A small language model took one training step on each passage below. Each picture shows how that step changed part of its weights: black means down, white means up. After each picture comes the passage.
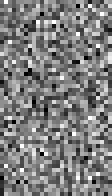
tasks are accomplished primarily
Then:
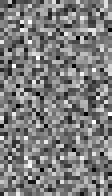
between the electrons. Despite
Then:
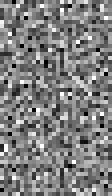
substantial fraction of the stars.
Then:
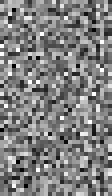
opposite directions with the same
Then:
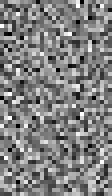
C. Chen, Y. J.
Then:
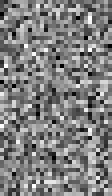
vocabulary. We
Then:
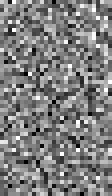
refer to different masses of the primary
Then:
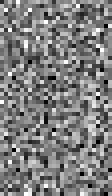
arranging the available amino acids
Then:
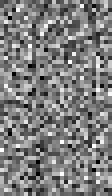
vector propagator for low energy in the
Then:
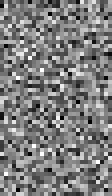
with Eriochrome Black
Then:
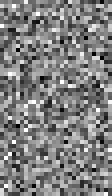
far easier to analyze another representation of
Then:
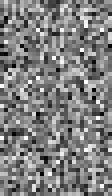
patterns. We must turn to increasingly complex
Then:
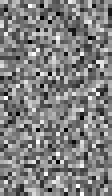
- iii. Information about the
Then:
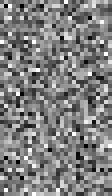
are connected, and the third one is
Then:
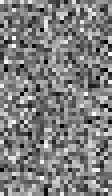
reading in the places of
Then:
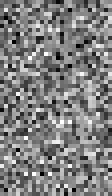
12. The linguistic skills
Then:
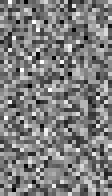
of the hermitean matrix
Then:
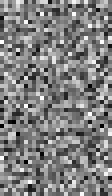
\end{align} including the complex number
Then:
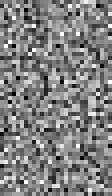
nature of developing sectors. Although
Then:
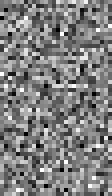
axis is for the wavenumber
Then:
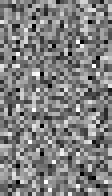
mass capture rate of a neutron star
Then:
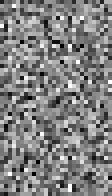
gaming gave rise to the
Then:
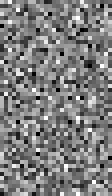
repair this discrepancy but we
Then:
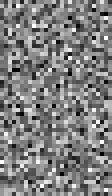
consists in training a model to predict
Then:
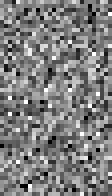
massive WDs and their possible
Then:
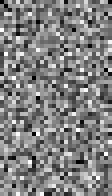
: **S**upervision P :
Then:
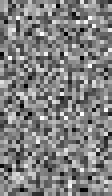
GPS tracking, thus allowing
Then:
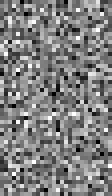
E : Writing - Review &
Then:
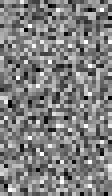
descendants are likely to become
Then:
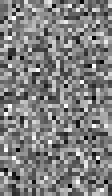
wave-function, and may therefore be
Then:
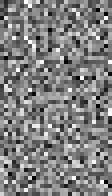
energy through additional synchrotron radiation,
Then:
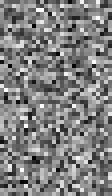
decentralized. The total cost depends
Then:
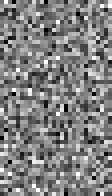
protect their data due to its growing
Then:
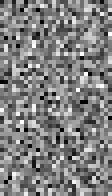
direct and indirect evidence and says that
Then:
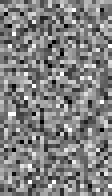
percent of the seedlings reacted
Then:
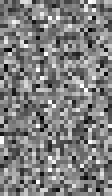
local feedback by governors.
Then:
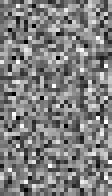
times $t<t_\times$ and
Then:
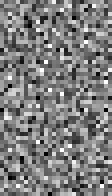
formats was also contained in all
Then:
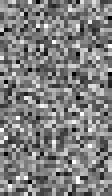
English Women Writers since
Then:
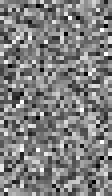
the Sun was held fixed while its
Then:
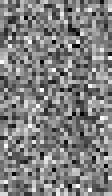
of green cosmetics is key to
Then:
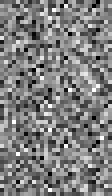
It requires us to find ways of
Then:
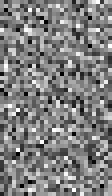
is that, whereas the compression strength
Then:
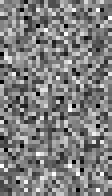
reverse CVC branches also
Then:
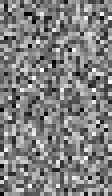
different materials. The history of traditional
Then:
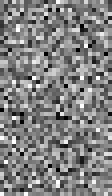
Quality; Access 1.
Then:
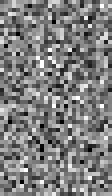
effeminates, typology
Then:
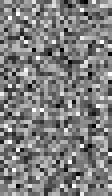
and personal property in mind,
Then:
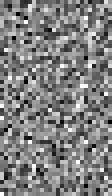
lines for these models. Naturally,
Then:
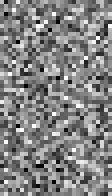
$\Upsilon(3S)$ at
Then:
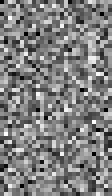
the researcher's interpretation of the
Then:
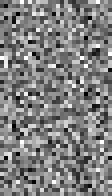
that needs collaboration with anatomy
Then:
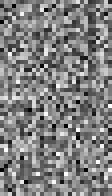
by the V-PCC test model
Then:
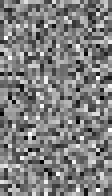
as the probability that a system will remain
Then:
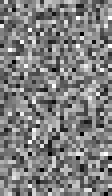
logistical and institutional tools in
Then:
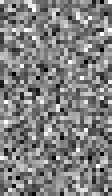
comfort related application messages such
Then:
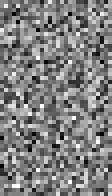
hBN tunneling
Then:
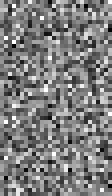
back-flow regions surrounding the
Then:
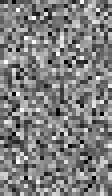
background with an initial global monopole,
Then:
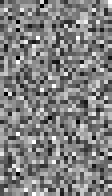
purposes and environmental quality analysis,
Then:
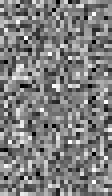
programme in the UK:
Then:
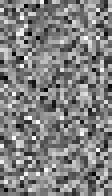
the dynamical nature of the relations between system
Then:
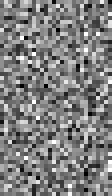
buses for routine and
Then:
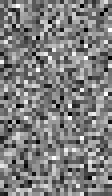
without any reaction. Skin
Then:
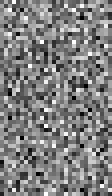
\rightarrow \mathbb{R}$ is defined
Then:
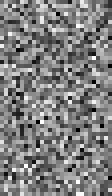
The depth of the absorption component indicates the
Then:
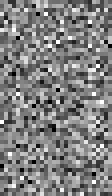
v. *Role of the
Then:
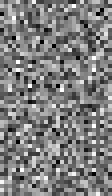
transfer and $p\mu p$
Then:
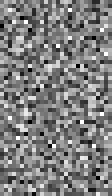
the foundations for the perception of
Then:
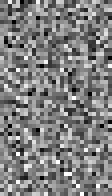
search for signatures of Li
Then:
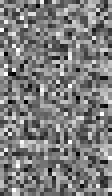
the query-free setting, since
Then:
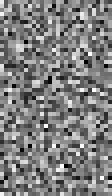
wrist crease. The flap
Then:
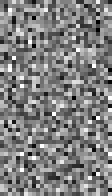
relationship $$I = I_0
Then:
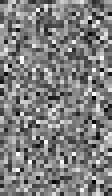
educational institutions accept and use technology
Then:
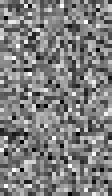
Schedule I 48 Purple
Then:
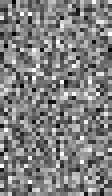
competitive. Mathematics
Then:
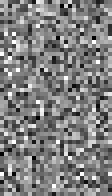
the rotating wave approximation becomes worse when
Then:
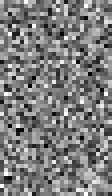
at levels of $\geq 5\sigma$
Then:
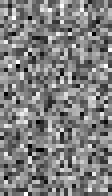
male influencers. Consequently,
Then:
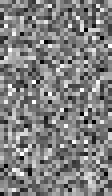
adequate to ignore specific effects
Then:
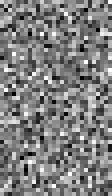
decrease the magnitude of mortality
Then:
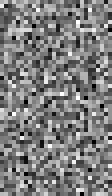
by GLAST. Besides
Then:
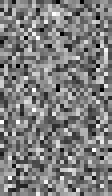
(with 20nm bandwidth) is
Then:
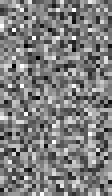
low bias, and an Ohmic
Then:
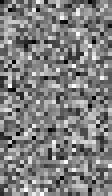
Hyades members, of which some
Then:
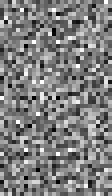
R. L., Yellup,
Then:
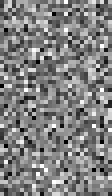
the finite-size system, the
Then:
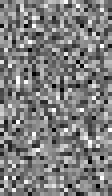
: In the light of above discussion we have
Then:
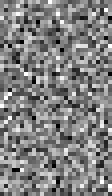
y la cultura.
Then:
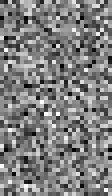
be caused by contamination. For
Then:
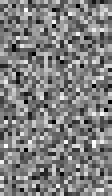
following a driver at an offset,
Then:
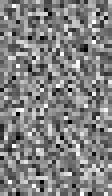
any need for empirical translation
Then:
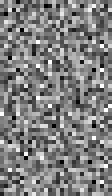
current practices, and institutional
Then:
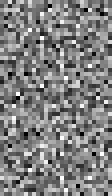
is important to include the nucleon
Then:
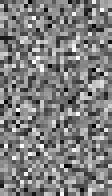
and justification of economic decisions is
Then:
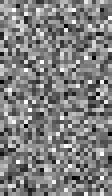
action. For example, a reduction in
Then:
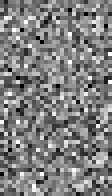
(This notion has to be
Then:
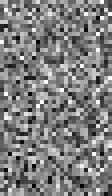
for the $g$-factors can then
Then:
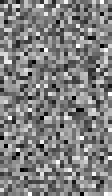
for these materials shows that the only pattern is
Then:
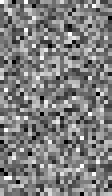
of loads evolves according to the
